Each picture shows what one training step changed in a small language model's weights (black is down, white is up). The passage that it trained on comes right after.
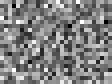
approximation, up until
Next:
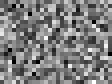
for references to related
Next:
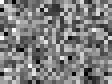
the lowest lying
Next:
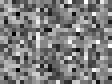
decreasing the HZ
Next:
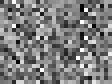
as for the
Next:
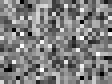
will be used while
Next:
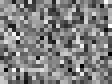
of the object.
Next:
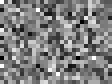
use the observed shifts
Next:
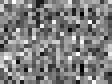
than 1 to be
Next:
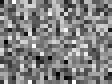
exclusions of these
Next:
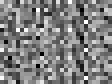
1. When the
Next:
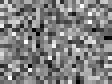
incident cw power
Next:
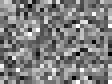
given to the
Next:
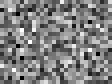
emission line cloud called
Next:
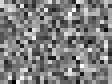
for the interaction of
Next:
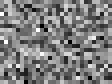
real number. The
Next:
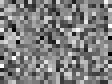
of the Fermi
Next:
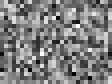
event to another,
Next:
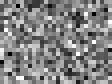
number of quark
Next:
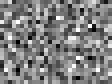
The electric fields outside
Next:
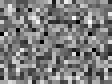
radio structures with sizes
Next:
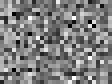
In astrophysics
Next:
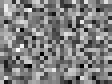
is a positive
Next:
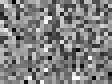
10 per cent between
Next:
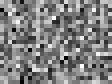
be collected in two
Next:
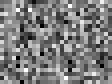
explicit discrete procedure in
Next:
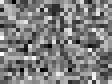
the same argument,
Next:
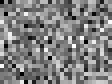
mode. The
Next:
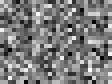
and demonstrate the
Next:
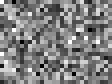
the following were obtained
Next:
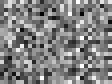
is fixed.}
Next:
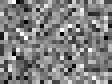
and discussion} Results
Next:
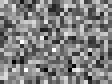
to other areas,
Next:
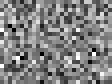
central values and sizes
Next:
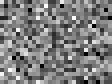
)$ which are
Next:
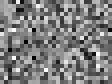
has become a standard
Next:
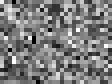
the characteristic scale of
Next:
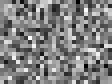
that all marginals
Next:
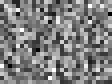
study the effects of
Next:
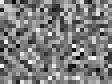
the outcome of
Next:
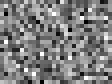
hard-core nature
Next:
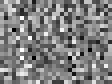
transition on finite systems
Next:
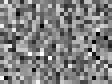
While this approach reduces
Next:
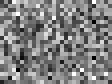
data), our
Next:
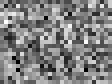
structure, the
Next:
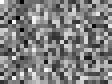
to study what happens
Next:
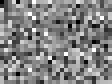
V \\ \hline
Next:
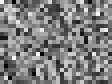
the single quantities are
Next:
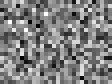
it is shown in
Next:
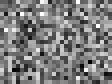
way. Therefore,
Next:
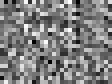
obvious way of
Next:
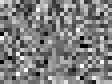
are concerned with
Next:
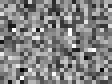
of random realizations
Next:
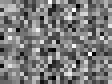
in agreement with the
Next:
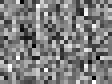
shows that such storage
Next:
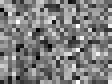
be chosen to be
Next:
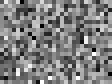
suggests that an effective
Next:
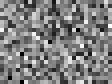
of star formation that
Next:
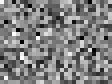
a meeting
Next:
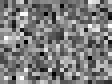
a measurement work?
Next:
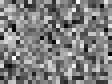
of the total density
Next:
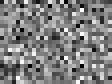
not detected by the
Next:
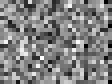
of cosmic density
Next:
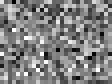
the DPD fluid
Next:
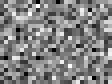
than 10\% is
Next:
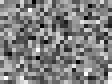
architecture for wall
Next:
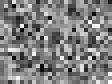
nothing but the
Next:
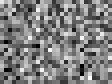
are related to
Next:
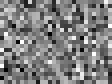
of this situation is
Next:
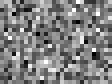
suggest that the rotational
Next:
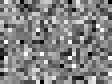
general property. If
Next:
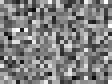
from the Fig
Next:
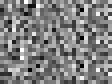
& mean &
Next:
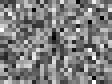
observed, but there
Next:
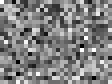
the superdense
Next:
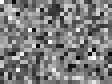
the frequencies are expected
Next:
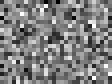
large than in other
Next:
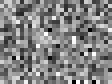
interactions have a flux
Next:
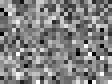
be solved with information
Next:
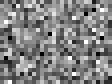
core, whereas those
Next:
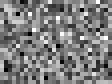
this configuration using
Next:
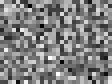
a distance of
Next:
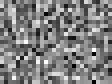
results from their own
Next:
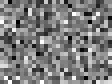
admits such a
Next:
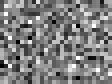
The upper face
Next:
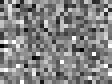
This sign problem
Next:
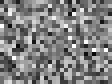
isolated cells
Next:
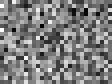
the SRH
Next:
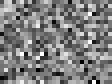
function renormalization constants.
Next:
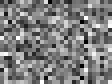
importance. The interference
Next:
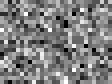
calldata. The
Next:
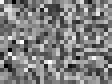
the linear (with
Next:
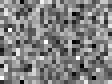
such as compact
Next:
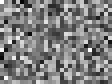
a few GeV
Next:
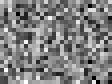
mass values. At
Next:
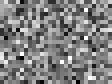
contains a weakly
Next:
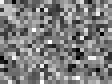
the reionization
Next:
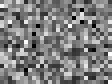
by just substituting
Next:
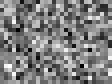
detailed simulation study in
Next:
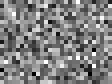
term $\xi$
